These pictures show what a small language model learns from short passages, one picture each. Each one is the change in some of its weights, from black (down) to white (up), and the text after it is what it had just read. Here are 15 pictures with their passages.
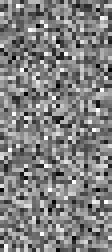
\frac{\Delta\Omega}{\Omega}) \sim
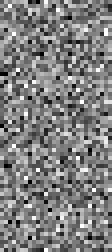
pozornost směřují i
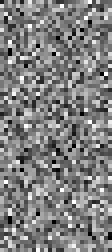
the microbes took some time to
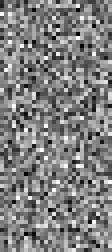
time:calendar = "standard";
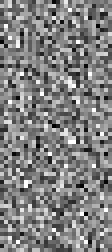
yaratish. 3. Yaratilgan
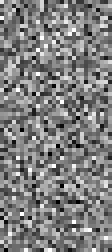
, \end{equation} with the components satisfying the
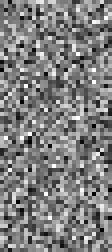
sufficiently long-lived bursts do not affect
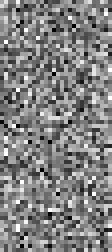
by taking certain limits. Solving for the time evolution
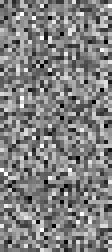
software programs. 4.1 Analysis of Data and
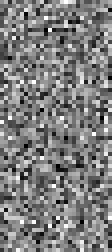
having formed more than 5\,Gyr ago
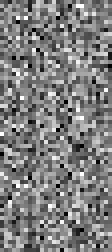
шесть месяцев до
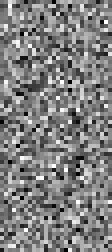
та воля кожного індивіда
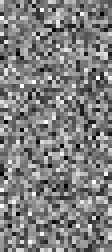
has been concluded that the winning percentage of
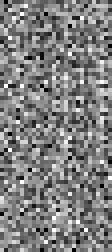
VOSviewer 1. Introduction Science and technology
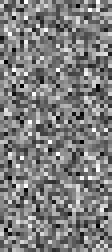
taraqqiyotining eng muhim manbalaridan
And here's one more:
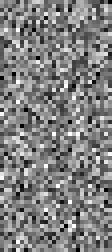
існуючих об'єктів
